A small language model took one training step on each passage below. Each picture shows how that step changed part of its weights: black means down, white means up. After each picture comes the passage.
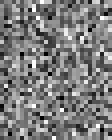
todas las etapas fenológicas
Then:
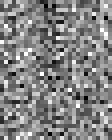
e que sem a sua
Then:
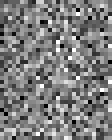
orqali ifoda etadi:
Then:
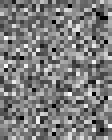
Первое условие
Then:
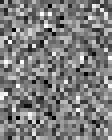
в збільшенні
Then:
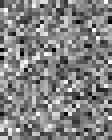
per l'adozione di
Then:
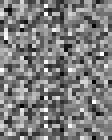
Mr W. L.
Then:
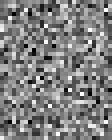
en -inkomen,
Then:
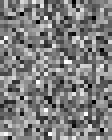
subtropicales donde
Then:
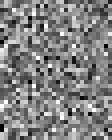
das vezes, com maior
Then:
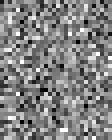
oshish (bola
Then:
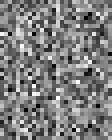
se enfrentan los
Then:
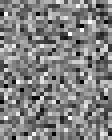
gençlerin en çok
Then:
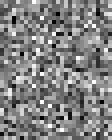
faz necessário compreender o
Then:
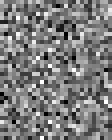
distintos sectores y
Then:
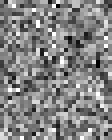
áreas que visam defender
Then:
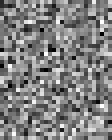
y 4 se puede afirmar
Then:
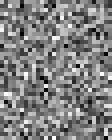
агломерации по
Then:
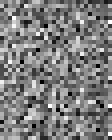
efficient use of
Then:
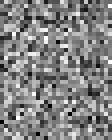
eventuais limitações de
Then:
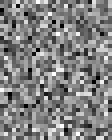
S. La vivencia de
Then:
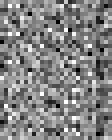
egallab turgan
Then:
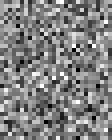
ва жамият. –
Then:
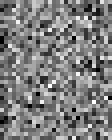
أول أعدادها
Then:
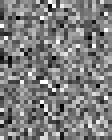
соціальній відповідальності,
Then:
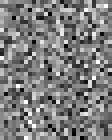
асоси сифатида
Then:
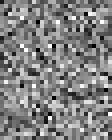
infantil, são os
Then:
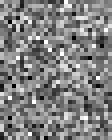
используются в
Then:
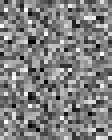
Yuqori Vodil
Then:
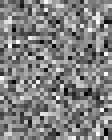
estrapolazione con
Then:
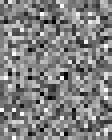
Gestão de Projeto
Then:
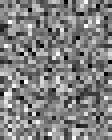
institutları arasında
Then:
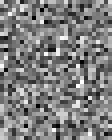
ser replicadas visando
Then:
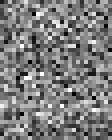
komt tot een proces,
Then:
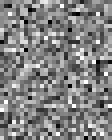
lozim, chunki
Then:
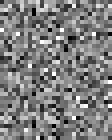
билан метан ҳосил
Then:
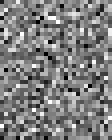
й збоку 1
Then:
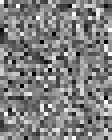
ha teng}$$
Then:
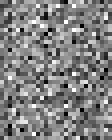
что структура институциональной
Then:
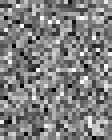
este sentido, Wen
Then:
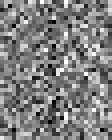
despertar o interesse
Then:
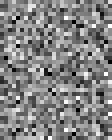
izlanish olib borishi kerak
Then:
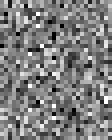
declaración de conflictos
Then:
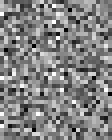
Pusat Statistik
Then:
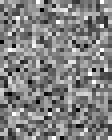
pul berilar edi.
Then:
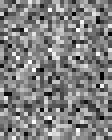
Annotatsiya. Ushbu
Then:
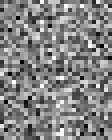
sharoitidagi xavfning
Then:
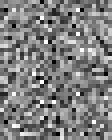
a participação em grupos
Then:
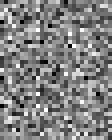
O'zbekiston qishloq
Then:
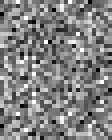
de sistema de criação de
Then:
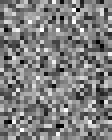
bersa, vazifalar
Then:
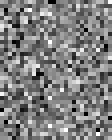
va xalqlarda shakllangan
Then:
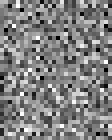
dans les pays en développement
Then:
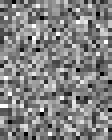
12. Titov
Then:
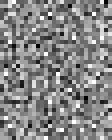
e sobre o papel das
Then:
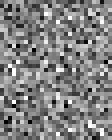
- BESS,
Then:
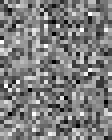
mm. Figura
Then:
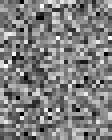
Innowacje. –
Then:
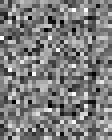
de estudio, los cuales
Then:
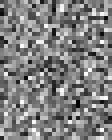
del servicio como parte de
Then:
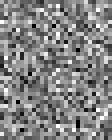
una soddisfazione
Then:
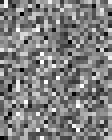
varios llevados a
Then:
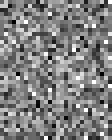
os relatórios? Os
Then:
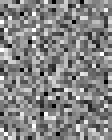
Engenharia de São
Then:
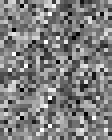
олишлари учун
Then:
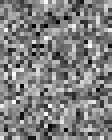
savolga javob
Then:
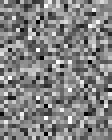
(pedagogik); -
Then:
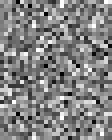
Hoeijen &
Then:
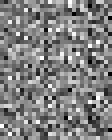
teng huquqliligini
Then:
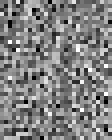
como já visto,
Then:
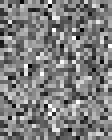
proporciona soluciones que
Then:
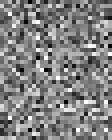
komponentlarini tashkil
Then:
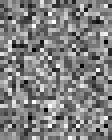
Nuclear Science*,
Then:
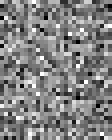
stillik belgileri
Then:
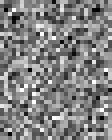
de resultados encontrados com
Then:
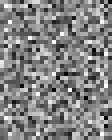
e Alexandra
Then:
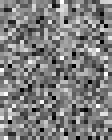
relação aos fatores pessoais
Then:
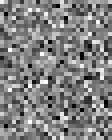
эффект; -
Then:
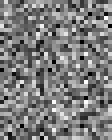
metodyka prava:
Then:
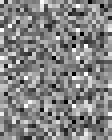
мақсадда ҳам
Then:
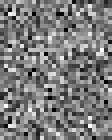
effet, cet article va
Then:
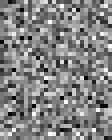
mutolaa madaniyatini
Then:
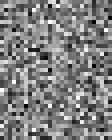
6. Soliev
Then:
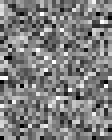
séparation entre
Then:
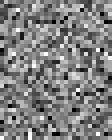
pela gestão pública à medida
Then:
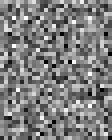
الخطأ المطلق
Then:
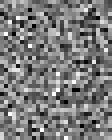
para los beneficios
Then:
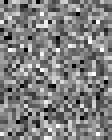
интерактивный метод,
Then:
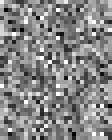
АҚШ ёки
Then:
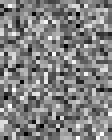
компетенция, тарих
